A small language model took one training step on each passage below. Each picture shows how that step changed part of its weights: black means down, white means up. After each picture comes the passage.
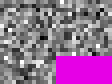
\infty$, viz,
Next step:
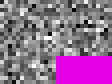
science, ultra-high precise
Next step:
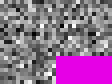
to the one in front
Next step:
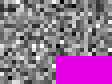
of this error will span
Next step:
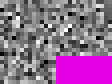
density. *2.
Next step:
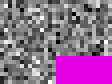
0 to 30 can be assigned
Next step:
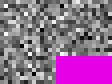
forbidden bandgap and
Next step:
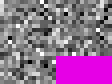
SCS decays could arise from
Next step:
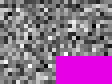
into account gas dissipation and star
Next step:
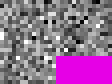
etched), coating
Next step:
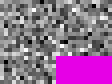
\thanks{Author to
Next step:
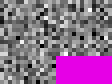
bacteria produces local
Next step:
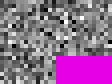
cardiac quantities between sample
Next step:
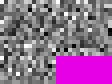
sealed with a thin
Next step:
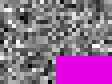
of age shows no effect in
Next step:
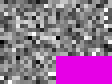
and red bands describe modes
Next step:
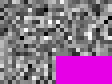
1M3, Canada
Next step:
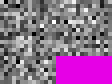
of the loop that is
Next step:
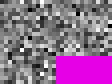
used to mimick
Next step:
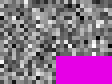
on polycrystals
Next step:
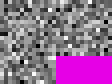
by a multiplicative factors
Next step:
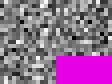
hierarchy captures the
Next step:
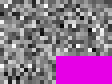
in the fuzzy clusters.
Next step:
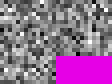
enforced communication suppression
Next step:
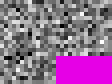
to achieve the efficiency of
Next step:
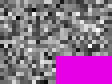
the effective potential always exists and
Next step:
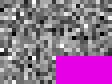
higher marginal PoS than
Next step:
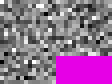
\bar S(k)
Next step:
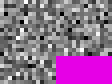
thriving technology to provide
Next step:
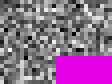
corresponds to fluctuations of the relative
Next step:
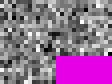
Section 4.1 affect the
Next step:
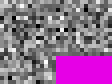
identified with teleparallel
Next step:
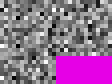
Wyler for inspiring
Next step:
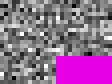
other sub-horizon
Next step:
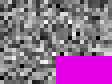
the STAR experiment at
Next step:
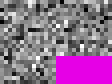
a measure of complexity in terms
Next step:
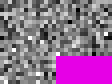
the experimental exclusion bounds currently
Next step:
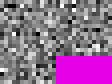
uniform spin susceptibility and
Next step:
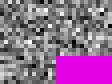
size target of D-T
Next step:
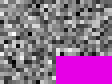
or Wi-Fi
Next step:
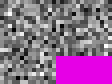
imperfect Bell states might
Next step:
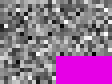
so as to make any threshold
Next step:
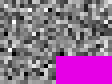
less a forward. This suggests
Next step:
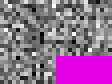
to 1, critical decay of
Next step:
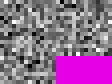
of the chemistry of
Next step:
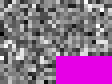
transformations at the surface before the
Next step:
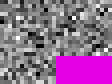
illustrate how we can impose
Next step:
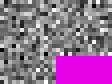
representation for each element in the
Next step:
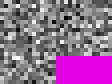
on the surface of this
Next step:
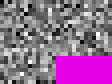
from DMRG simulations including
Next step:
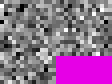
superconductor ($S =
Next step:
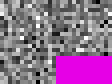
which can be specified according to
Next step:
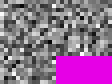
in the intermediate coupling regime the
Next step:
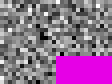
physical processes to remain coherent,
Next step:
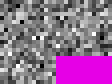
the individual units of active systems
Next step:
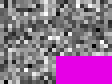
by Soloviev
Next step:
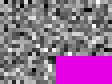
above to an ${\rm
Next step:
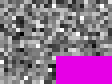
induced from the $\sigma$
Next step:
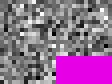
peak 2, and its
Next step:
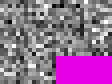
edge spectrum is proportional to
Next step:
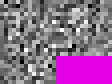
of the width $a$.
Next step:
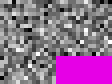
associated with unavoidable
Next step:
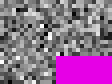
study of the radar application relies
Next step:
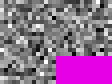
S., Reynolds,
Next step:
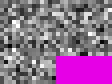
however, the probability of
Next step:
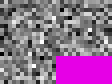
from an SPS to an
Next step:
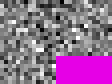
crossing distribution of a barrier
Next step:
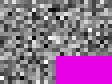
the complete expression for the chiral
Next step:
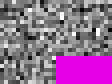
A clustering analysis revealed three
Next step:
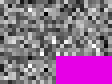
idle interval by
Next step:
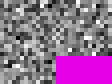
developed system opens up the
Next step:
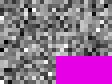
the NURBS
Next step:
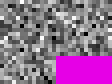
for ϕ =
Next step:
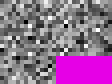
Temperature variation |
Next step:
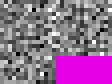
This is the final general formula
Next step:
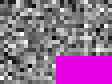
magnetic field perpendicular to the
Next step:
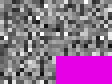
it was argued that
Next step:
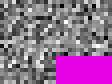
the present non-cyclic
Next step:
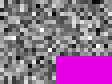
and which turns out to be
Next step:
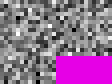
the compactification scale for
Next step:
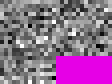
by nanosecond
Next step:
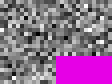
in their coding name
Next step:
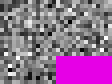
the (limited) contact
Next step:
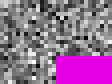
the spin scattering matrix formalism,
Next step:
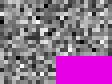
the objects that make up the
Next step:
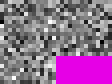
did not reduce the optimum
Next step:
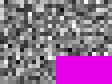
Thus, instead of employing
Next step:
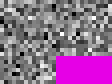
federated approach to data
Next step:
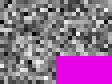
by the drift. Here
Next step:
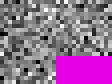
matter (CDM). The
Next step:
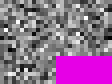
two different values of spectral bandwidth
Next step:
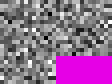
this case the type of bands
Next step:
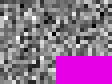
reduce earthquake
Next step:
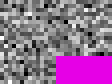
that the merger is located
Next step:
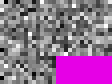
objects with sufficiently large masses for
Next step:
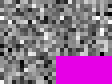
shows the total energy of the
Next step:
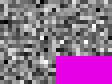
read-off from the asymptotic
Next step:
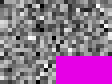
order to fulfill the
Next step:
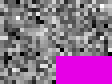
differences among global PDF fits.
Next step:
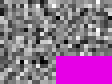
Before the perturbative
